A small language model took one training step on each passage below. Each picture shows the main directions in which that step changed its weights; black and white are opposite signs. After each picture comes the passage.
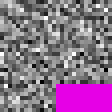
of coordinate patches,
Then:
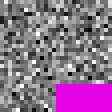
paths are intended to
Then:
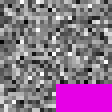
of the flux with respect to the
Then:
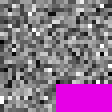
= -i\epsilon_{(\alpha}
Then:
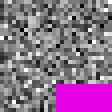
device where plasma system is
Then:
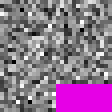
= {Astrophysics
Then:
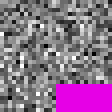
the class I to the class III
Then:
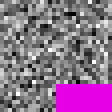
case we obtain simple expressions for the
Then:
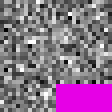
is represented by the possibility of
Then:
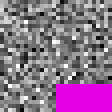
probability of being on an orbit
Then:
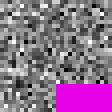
such that we can introduce the
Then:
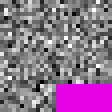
MDI3Y interactions
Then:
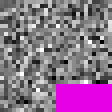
in Section \ref{section:
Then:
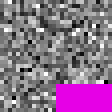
a random magnetic flux is still an
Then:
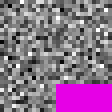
of the network and be able to
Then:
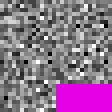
as: \begin{equation}
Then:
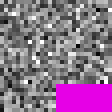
value at $T$ =2 K
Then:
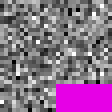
optical scanning devices can
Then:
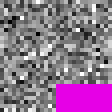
atom with the rest.
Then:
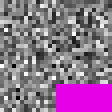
is left. This implies that
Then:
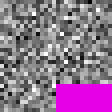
both the AGN and the host
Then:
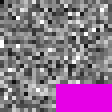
\author{J. R.
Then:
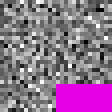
of this source and to discover an
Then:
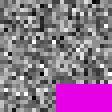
the mean flux between 4200 and
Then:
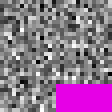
code and the inner codes
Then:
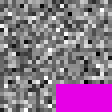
quantum integrable models, allowing physical
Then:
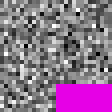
this paper. This extends the result which
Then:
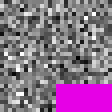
also constrain model fitting for
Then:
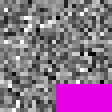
$\gamma p \to \omega p$
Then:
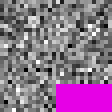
reduction pair, and can thus be used
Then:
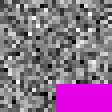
limits their effectiveness in the
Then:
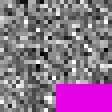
of the cytometric separation,
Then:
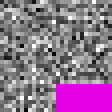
(M-H) curve, the
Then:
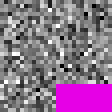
have the general solution in the free
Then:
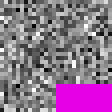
in the PyTorch
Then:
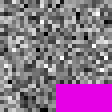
images are computed via a
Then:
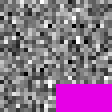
Marchesano, T.
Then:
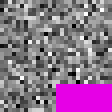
training. Optimizing and
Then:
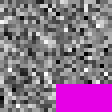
from which observation $y_i$
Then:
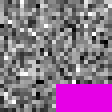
a future, inner
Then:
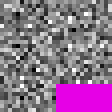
the topological kagome metal
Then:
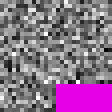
0.01$ to model a
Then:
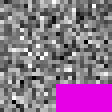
follows a power law approaching
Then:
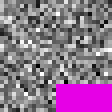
interval. The start and
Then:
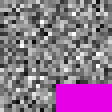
heuristic solvers of random Ising
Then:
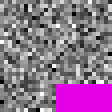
limit of twice the expansion
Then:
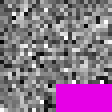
\begin{center} Fig. 2:
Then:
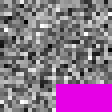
vertical line represents the rest
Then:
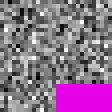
self-energies are
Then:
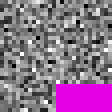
with high probability. This is an example of
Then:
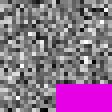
with LiDARs at the
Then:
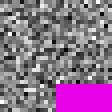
flight system control, with space
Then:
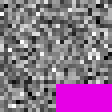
the quantum state tomography problem
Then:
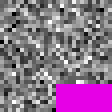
we consider an initial pure state of the
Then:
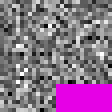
-\frac12 \gamma_r
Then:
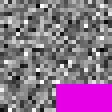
computational complexity and hardware
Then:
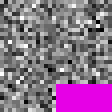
and which traces or system
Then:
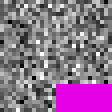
will be decided within this year
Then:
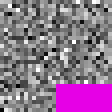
of the cue} The cue
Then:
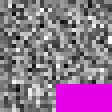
\ref{fig5} stresses
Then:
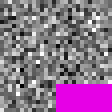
errors in a previous version of this
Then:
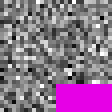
is supported by four observations:
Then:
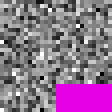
for 2 different source scenarios
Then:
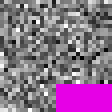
are accurate. In the first
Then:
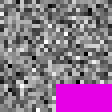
the cold disk material into the
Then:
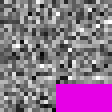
is known. Figure 15 shows that
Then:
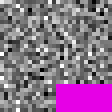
not have patches in
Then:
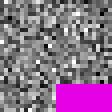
was discussed in the context of
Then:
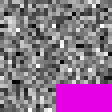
by Yurtsever.
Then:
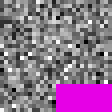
is the number of degrees of
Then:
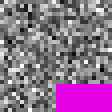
function of time in order to verify
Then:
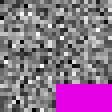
SCC size & 4 &
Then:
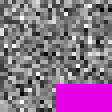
and this leads to the frequency
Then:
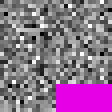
the isolated gravitating system
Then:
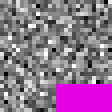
only one time slot, and 2)
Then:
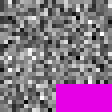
directly results in less photons
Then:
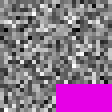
the contrary, for the
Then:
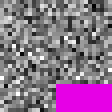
point 9. % Yes, but
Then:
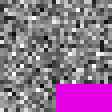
parameter used in this analysis can be
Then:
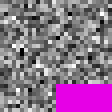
dependence of the MCD signal
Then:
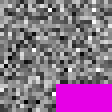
of the modes appear to be
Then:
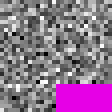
complete the short-range
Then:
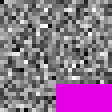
\nonumber \\ D_u^0
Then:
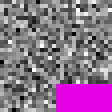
law index, α
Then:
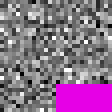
this power already includes
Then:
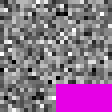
} %\date{May
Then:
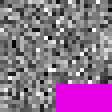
Feynman diagrams are shown
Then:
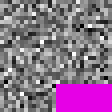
when calculating the SSIM and
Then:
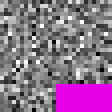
by RPC which eases
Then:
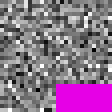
Support Random algorithm, they
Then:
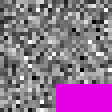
to mimic the high-energy
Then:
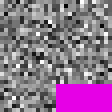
for hedgehogs. In
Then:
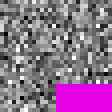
This introduces an overall gauge
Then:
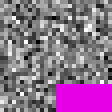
nature of these quantum modifications of
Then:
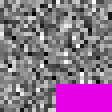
the clock nodes is described
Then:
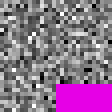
correlations between the particle
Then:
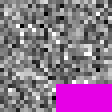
models for causal mediation
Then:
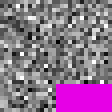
choose: \begin{equation}
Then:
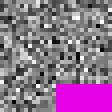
intermediate layer. We
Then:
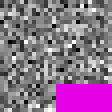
In order to verify these conditions we
